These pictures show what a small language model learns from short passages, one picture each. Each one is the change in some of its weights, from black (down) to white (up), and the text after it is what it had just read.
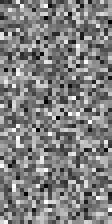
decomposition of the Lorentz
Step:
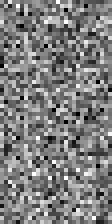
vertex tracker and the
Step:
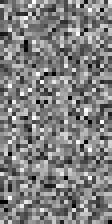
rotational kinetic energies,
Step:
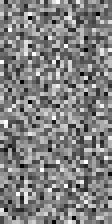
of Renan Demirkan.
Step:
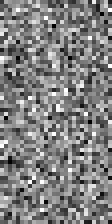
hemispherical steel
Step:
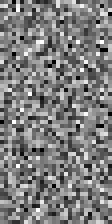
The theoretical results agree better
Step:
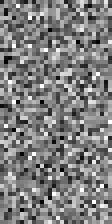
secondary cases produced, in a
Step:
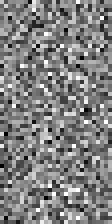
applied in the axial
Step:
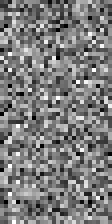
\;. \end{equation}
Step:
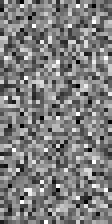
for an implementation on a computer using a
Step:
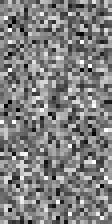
the probabilistic dynamics of the
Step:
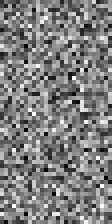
the eight International Conference on
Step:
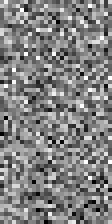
we always take to be
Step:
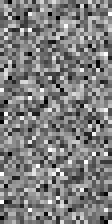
during ultrafast laser
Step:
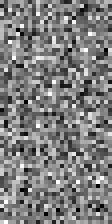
most WMNs in rural or
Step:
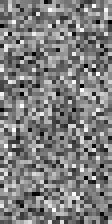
real income, to identify and plan
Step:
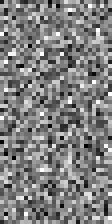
solvent and dried at
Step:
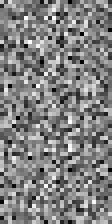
CC(U)S to urban
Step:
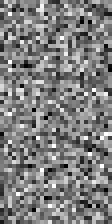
sources of your instruments,
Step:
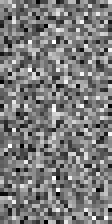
Jeremy Price
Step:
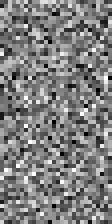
from requiring commutativity of
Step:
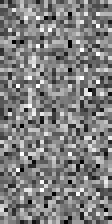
Fig. 16 Line and phase current for
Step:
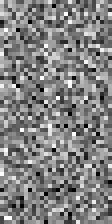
of SiTCP-XG was
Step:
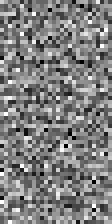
\eta, \tau) - \int
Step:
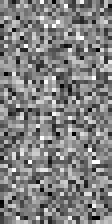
$r(\tau)$ of the stress time
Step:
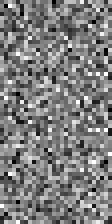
process, via 'a true
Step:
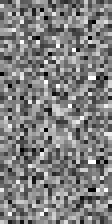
One potential solution of the decoherence
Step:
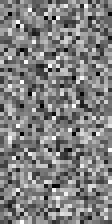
139 lines (9 funcs)
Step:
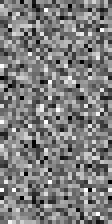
1 \end{array} \right),
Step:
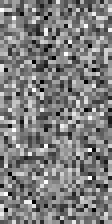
into account effect of space-time
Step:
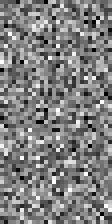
exclude the case where the electron itself
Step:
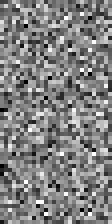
both an increase in frequency and doubling
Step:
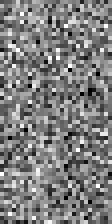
are concentrated on 0-20 in
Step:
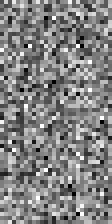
atoms that are sp^2
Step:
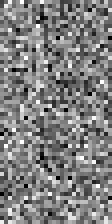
strong modifications should be expected in the
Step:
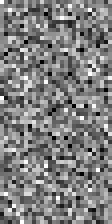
\begin{equation} {\cal R} =
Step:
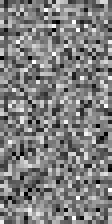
NINS (Japan),
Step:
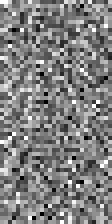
Africa and Hungary are
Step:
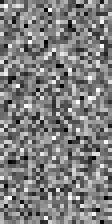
for fault diagnosis as
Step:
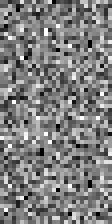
following ratio of relic densities
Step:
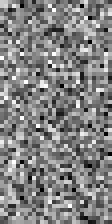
techniques (CHTs)
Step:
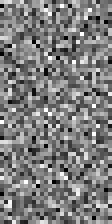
my people, worship
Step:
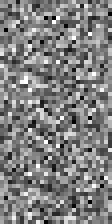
excitation lines in the optical
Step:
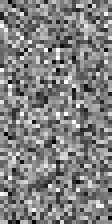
(which prevents the
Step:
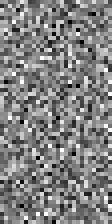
portfolio problem where hold
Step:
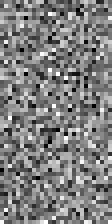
two subsystems: 1.
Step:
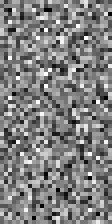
selected for linkage analysis. The three
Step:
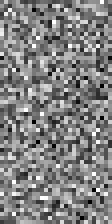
periodic nulling manifests across
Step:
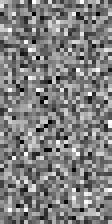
chemical properties and by the preparation
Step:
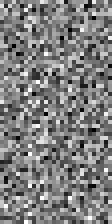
initial hypothesis, produced the
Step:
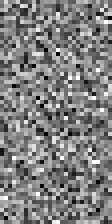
which is compatible with $p$,
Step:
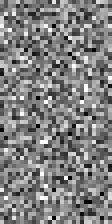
spot:** is a severe
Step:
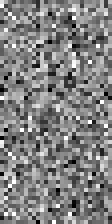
the equation exactly by directly
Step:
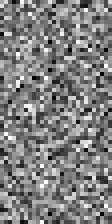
for the wavefunction of
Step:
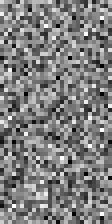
Ph.D. degree at The University
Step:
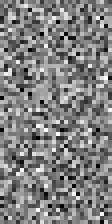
but all authors contributed to the
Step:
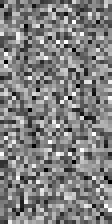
case of the NB-TCs under
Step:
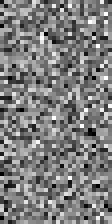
are initiated only on the basis of
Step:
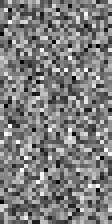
the presence of SO coupling through the
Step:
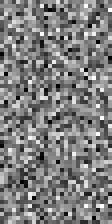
Enduro batteries
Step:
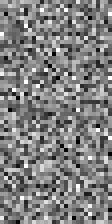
promote or inhibit the
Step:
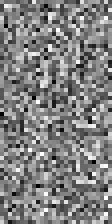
variety of projects at the
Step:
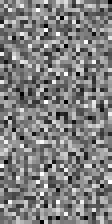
is the *Global Memory*.
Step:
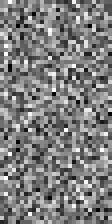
of PE in collaboration with other
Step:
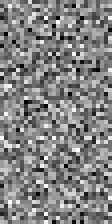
was to research and outline their core
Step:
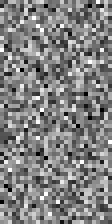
[17] as the activation function of
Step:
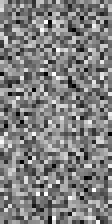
footnotes or legends
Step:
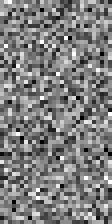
here is that the angular intensity
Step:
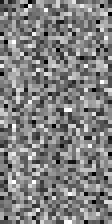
to provide their very best to the
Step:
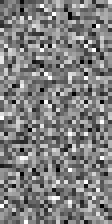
SNR. Table 2 Measures
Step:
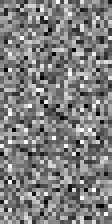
extraction procedure. Red and
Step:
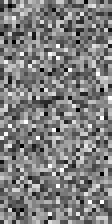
parameters & Feed-forward neural network
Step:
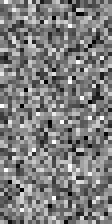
conspicuity of the fibers
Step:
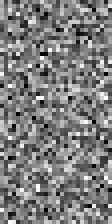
observation, the corresponding position error
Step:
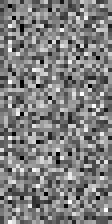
{Willa}\ \emph
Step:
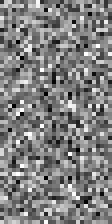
for having non-zero area
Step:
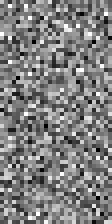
resource intensive process, and in
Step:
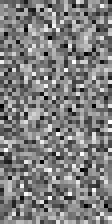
fainter than the 2021 May
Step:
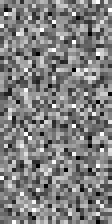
Tracing. Figure 12:
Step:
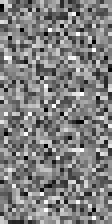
wave velocity of the quark
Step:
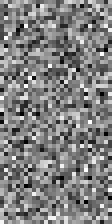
router request wait timeout
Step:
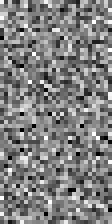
water profiler). Next three
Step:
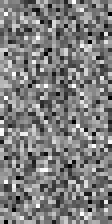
decades [1]. To reduce the
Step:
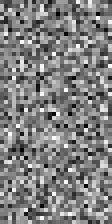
Sitting in a (Latent)
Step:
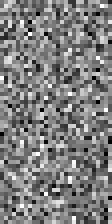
MIC was defined as the lowest
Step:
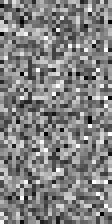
the contributors deal with popular
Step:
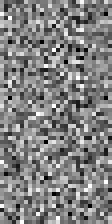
without the availability of companion app }
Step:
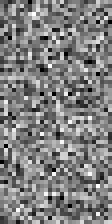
weather conditions (wind speed at
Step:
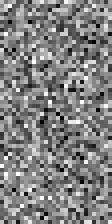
given training since they taught the control
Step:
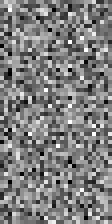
+ a \rangle^{n-r}
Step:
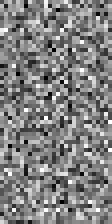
label-free detection of
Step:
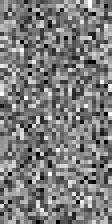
discussing system performance, how to improve
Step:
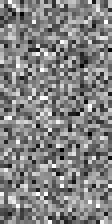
hospitals be involved in
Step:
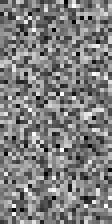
on knowledge management. The following table
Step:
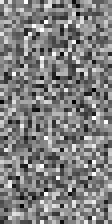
several ways to achieve
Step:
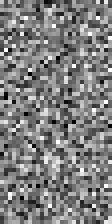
flow, Q (mm). Gridded
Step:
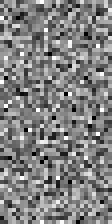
charge is carried by strings that
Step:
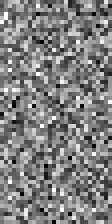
at all tide gauges.
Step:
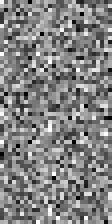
of informal caregivers to
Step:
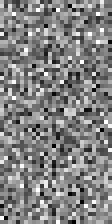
the requirement that the shifts to the
